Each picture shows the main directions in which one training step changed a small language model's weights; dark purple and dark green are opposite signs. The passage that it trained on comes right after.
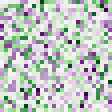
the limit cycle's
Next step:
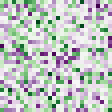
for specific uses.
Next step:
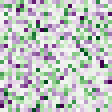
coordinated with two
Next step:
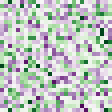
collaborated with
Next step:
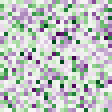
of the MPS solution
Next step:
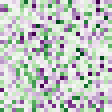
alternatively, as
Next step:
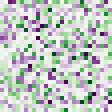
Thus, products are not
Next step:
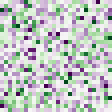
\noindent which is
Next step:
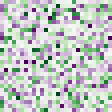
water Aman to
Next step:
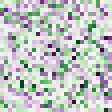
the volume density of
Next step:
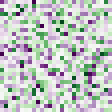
mm composite
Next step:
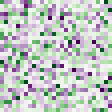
the Riemann
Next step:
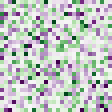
reveal the divine
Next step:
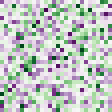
allocate resources in
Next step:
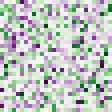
have closed resource
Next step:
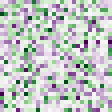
\item equality in
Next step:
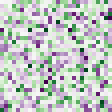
into an optical photon
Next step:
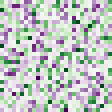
are rejected.
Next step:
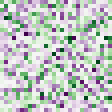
the coefficients in the equation
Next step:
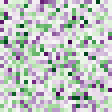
the fluorescence
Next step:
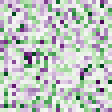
two averages,
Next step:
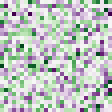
a stormy
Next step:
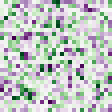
variations can reach
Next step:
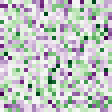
influence nighttime
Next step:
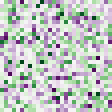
Not applicable
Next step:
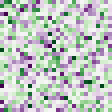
these edges are
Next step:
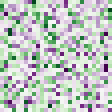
on the screen
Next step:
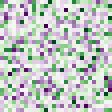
G, Difco
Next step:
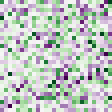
basic idea for its
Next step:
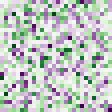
possible choices and the
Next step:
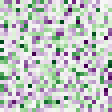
declare no such
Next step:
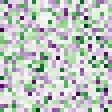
years or above with
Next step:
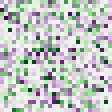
the space-time flux
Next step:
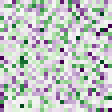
curve or a surface is
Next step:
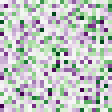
each $x.$ We
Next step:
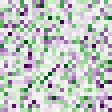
total cost for cold
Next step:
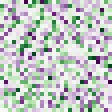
graphene, and each
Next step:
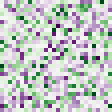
levels and combinations
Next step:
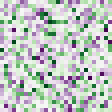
Similarly, we
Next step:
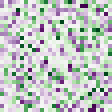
correspond to variate.}
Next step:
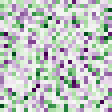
of inflammation
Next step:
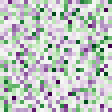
every $\eta \in
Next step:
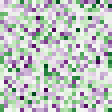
affecting word
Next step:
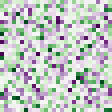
robustness measures
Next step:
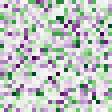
density of spherical
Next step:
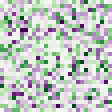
as Coxeter
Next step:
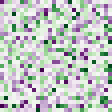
= TS_i
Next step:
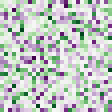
than our figure of
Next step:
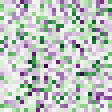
approximation, and make use
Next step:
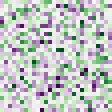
used to estimate equilibrium data
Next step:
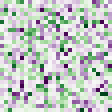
To determine the frequency of
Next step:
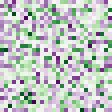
receiver can be
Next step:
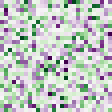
systems avoiding either
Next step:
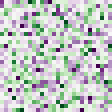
with the printed
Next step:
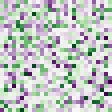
where the growth rate
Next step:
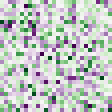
This section contains an
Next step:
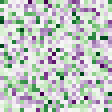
combination of policy
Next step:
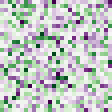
tiresome considerations
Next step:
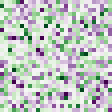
can determine if the user
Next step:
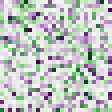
the visible range
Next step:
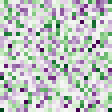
solutions for the system.
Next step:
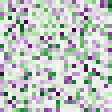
practice of the European
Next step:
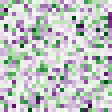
In many papers in
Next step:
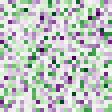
bounded, we have
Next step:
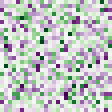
and the definition of
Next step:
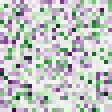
components that can affect
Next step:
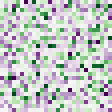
antiulcer activity of
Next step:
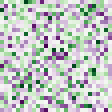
Towards this
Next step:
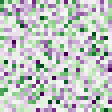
we shall demonstrate
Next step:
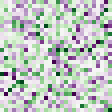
allows for the exact
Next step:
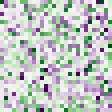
{\titem Theory
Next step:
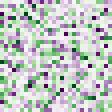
at higher temperature greater
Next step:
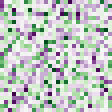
represents higher-quality
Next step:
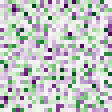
paper derive from a
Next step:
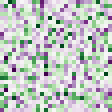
Probably No No
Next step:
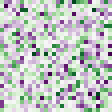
band structures of these
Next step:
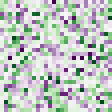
in an evolutionary way
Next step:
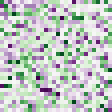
lie. The
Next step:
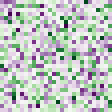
for certain noncompact
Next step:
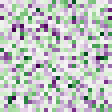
of an operator space as
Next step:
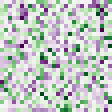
and Soil only.
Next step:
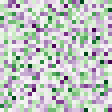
funding provided through the
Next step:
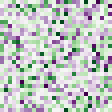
admitting a good
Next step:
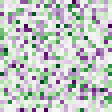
width in excess of
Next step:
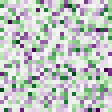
arise in future
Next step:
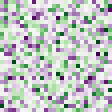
or for plastics
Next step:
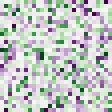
16 Te atoms
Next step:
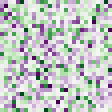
work $\langle W
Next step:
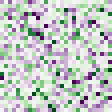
norms for the behavior
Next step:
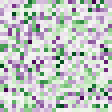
above 10 eV,
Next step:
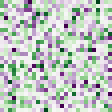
} \noindent Given
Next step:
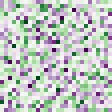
faster. In
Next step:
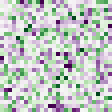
to quantitatively measure
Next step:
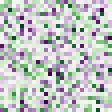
values of number of
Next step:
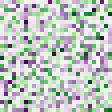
supervised the
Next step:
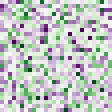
and this can be another
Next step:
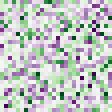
check drinking
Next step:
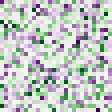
there exists a closed
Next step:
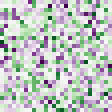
better than it has with
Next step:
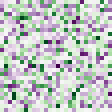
and the provision of
